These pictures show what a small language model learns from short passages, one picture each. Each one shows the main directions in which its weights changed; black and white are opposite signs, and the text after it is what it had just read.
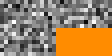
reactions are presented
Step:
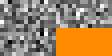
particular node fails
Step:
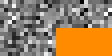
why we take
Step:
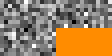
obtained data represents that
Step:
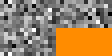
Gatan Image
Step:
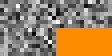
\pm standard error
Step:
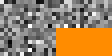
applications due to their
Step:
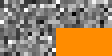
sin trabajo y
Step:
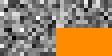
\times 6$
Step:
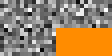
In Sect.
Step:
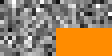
as described in
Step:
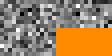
required to establish
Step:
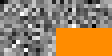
in OE?
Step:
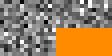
occurs at a critical
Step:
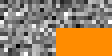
da erosão
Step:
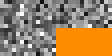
length of the region
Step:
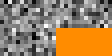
areas additionally
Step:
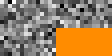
distributed leadership
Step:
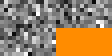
been found and
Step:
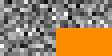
treatment leads to
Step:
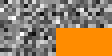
control, computer
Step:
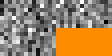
the pressure is
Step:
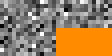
The point is that
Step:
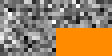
that the GeV
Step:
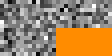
limited time lines of
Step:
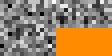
rise to a
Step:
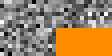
Doctora en
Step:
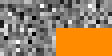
So there is an
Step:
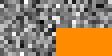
meter might have
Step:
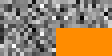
the formula \[
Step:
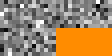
causadores de
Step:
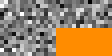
comes about we
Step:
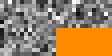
transverse to the
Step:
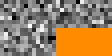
related to getting
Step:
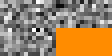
operation beyond about
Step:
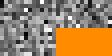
the cascade
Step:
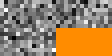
is recommended that
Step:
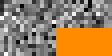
the slides were
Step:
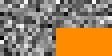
requirements identified in
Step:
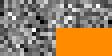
has the convenience
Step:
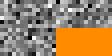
of 300 patients
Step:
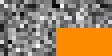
before publication.
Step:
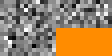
target ensures that
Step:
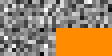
velocities for
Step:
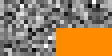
camp for the
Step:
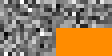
with Quectel
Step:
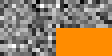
this kind of medical
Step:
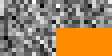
the matrix material
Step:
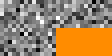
to the definition of
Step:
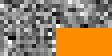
that no labels
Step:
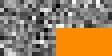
it purchases
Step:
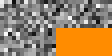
the aligned data
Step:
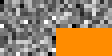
reaction can also be
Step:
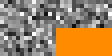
heating trials
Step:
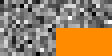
the RIT and
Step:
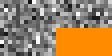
instantiation and
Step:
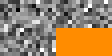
of other numerical simulations
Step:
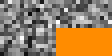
cannot be explained by
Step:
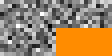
we can assume a
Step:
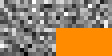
alta resolución
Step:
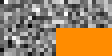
environmental impact, and
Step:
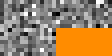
progress. The
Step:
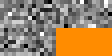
consciente e
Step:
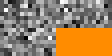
Gaussian filtering is
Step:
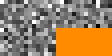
We denote these errors
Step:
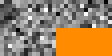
of 5 GeV
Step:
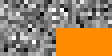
that may happen
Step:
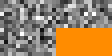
EHMC by
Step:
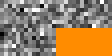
tension of the
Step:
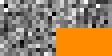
is very difficult to
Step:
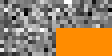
satisfy boundary conditions
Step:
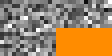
Valley University,
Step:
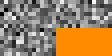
agrees with the
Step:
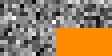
development of the
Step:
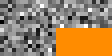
Measurements of
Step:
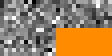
the association between
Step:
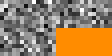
no significant difference at
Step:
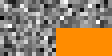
dependence of structural properties
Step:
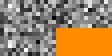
of synthetic
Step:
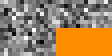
mas também os
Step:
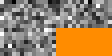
the restricted
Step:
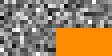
people continue to
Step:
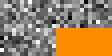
qarab topishi
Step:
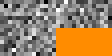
of research topics
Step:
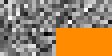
of natural gas
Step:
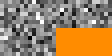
in the next
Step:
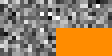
a diluting
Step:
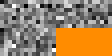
based on the suggested
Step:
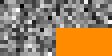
the bottom panel of
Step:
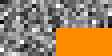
la mise en
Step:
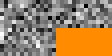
to test the
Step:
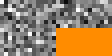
majority of teachers were
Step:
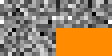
the school principal,
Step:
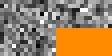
chance for the
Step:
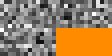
consistent with research conducted
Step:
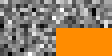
of alcohol
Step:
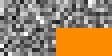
prolong the
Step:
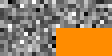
rate is required.
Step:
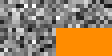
to student.
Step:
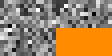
probability of the different
